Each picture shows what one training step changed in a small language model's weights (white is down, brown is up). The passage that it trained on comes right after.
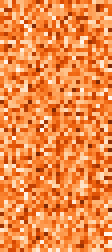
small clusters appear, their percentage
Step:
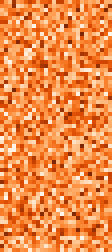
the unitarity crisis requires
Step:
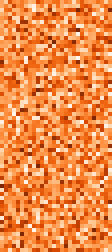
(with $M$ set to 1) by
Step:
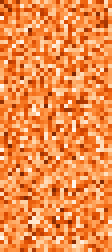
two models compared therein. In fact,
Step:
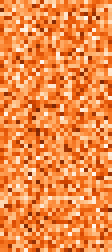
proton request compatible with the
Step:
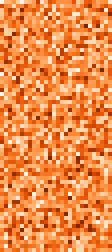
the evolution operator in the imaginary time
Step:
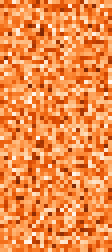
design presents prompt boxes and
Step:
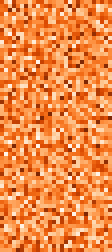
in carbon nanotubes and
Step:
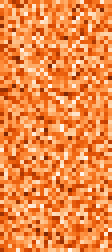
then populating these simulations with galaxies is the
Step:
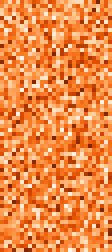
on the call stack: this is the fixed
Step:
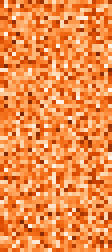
has an infinite mean FPT, its
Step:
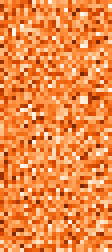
% In Fig.~\ref{fig1} we
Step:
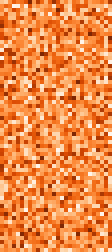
For any given $N$, let $M =
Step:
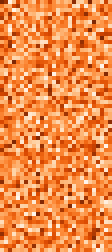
and contrast the adopted view
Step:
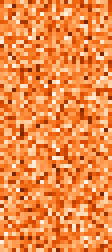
the Type IIB string on
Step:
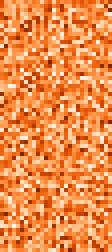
this paper. \section{Observation and
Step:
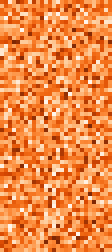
is nonhyperbolic and
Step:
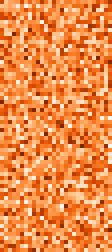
the process are: \begin{enumerate}
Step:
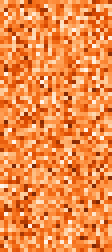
arbitrary hyperfine tensor
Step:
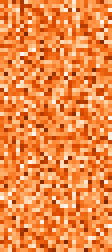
points. \ENSURE
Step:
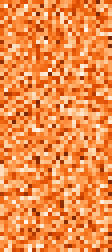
straightforward. It introduces two
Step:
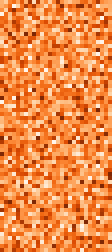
This is a block-coordinate
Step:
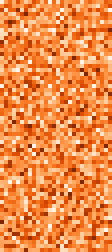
& Chest $\rightarrow$ & {Head
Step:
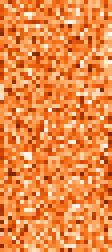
atoms act as additional acceptor
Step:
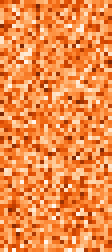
in higher-rank gauge theories.
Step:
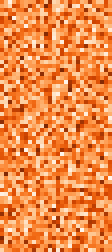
and astrophysics. IOP
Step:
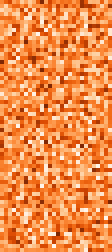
to help design such computers.
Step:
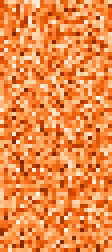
study non-indexable RMAB
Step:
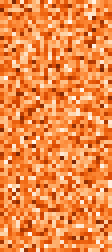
but this is beyond the scope of
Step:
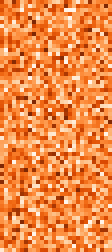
Kageyama, D.I.
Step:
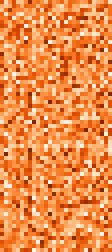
different sizes of the higher Fock state
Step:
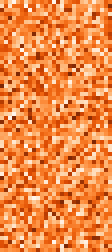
obtain the one- and two-loop
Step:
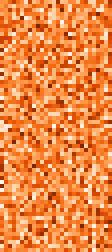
density of matter inside a relativistic star
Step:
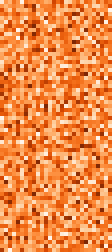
formation in trapped Fermi
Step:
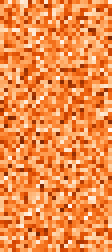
in the InH scenario for both LOS
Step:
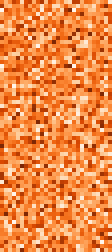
general concordance, and for them we
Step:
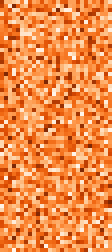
complement the Euclid space mission,
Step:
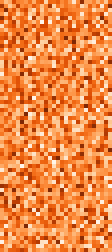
factors rather than local constraints.
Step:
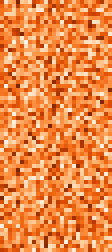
and climate models, by formulating a
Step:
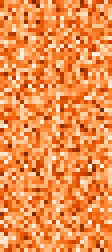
month = feb, volume =
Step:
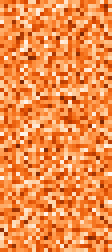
other words, the problem with eternal
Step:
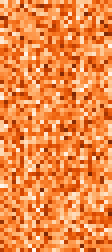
shows a very wide scatter across the black
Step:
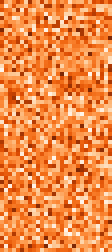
of this approximation to be gauge independent. In
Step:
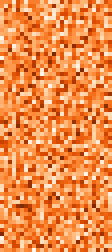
e^{-} $ pairs which contribute to
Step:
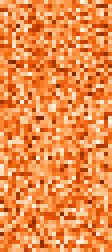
indicated by the dashed lines in Fig.
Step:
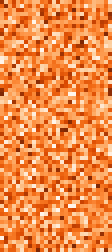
shock. The thin (red) arrow
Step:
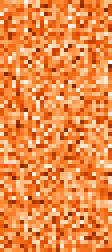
= 4 A$ there and $\tau\sim
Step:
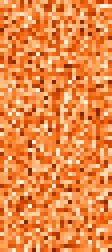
but it is considered to be significant in the
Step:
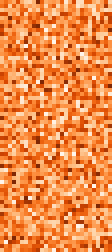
a continuum mean-field treatment
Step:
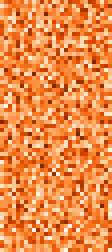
affine parameter $u$ along $\Gamma$
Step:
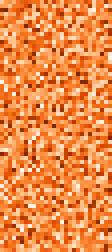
center were calculated by using the dynamic
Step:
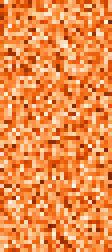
an image-palette model.
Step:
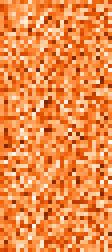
\subsubsection{Stability at
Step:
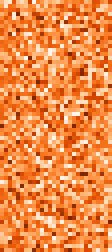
temperature dependence using x-rays with a
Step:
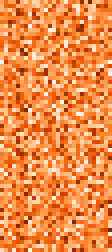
June\or July\or
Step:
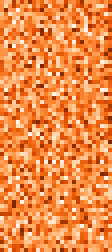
resolve those issues. AR
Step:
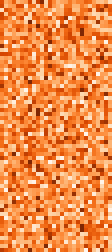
members of groups or small clusters.
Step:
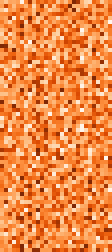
WGACAT source was within the
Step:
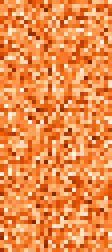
both the data and noise are in a single
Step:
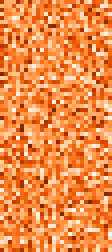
action of the $Q$ operator on a
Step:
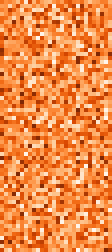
vector fields on a manifold $M$ form
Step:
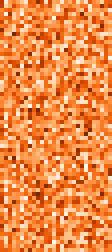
not the physical masses when the matrix is
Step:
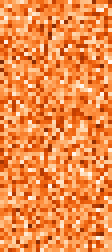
data given the model is then simply
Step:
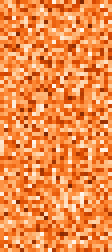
generic design patterns and lessons
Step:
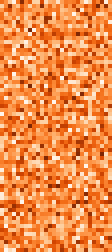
our transect lines from the survey as an
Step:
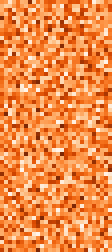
by learning shift-Gaussian
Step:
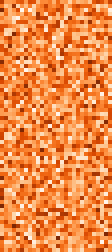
the $Q$-factor of the
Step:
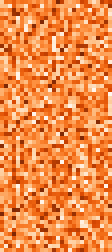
$R_{IJKL}$, to find:
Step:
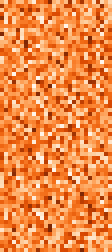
tasks. Submissions increased
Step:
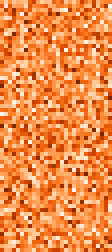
the regime of validity of our
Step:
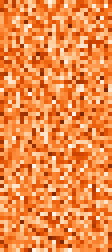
density of the initial corona with the
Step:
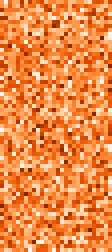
where $G$ is the gravitational constant
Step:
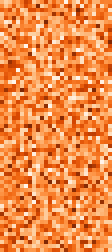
Feldman. \newblock Population
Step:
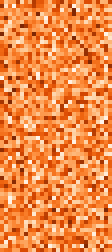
the number of contacts; and $t$,
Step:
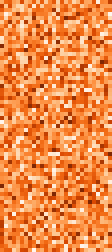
inhomogeneity of the structure shown on
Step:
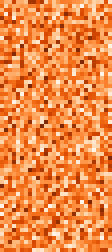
are possible, as the core theory of
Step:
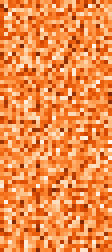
Pauli group operators that commute
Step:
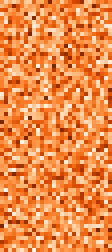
$\pi/2+\epsilon$ about the
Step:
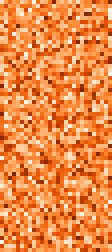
introduced the new radial coordinate
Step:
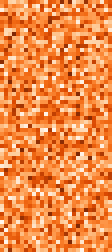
the same arguments as those made in
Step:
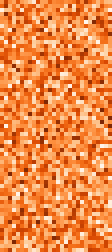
are called \emph{cotangent
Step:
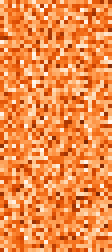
transformation which correctly orients the
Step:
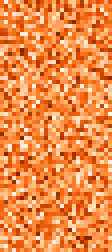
average, younger than the nuclear
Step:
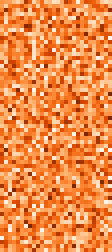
i.e. the E, SW, and
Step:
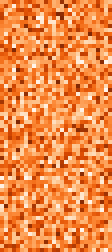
are associated with the kinetics of phase
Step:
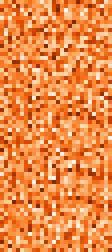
is the same with the same initial temperature. }
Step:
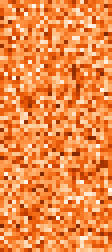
in the Laplace pressure acting
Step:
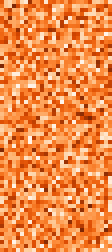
the parameter space of only two of the 8 model parameters
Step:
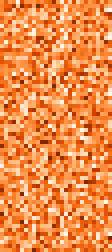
surface near the binding site [14].
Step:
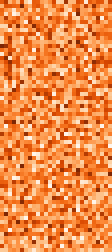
as the unidirectional model
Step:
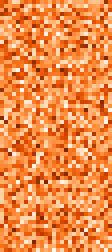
From eq.(\ref{xi}) the
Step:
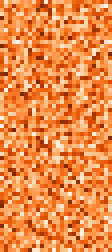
provides in (19) the set of the
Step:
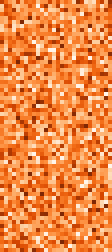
resonant peak vs. $\alpha$ has
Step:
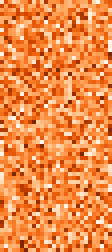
=\exp \left( -\Lambda
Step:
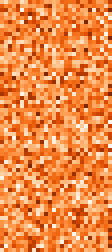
from the toolbox panel located
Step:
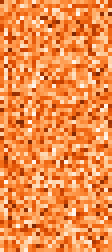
In Sen's formalism there is no such
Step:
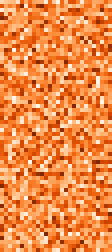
5(a) shows the Raman spectra
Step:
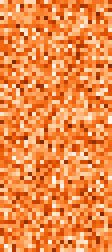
reduced beam set allows the system to
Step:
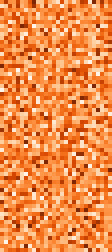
in the simulation; *lower* –
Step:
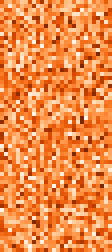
quantum gravity. The connection with
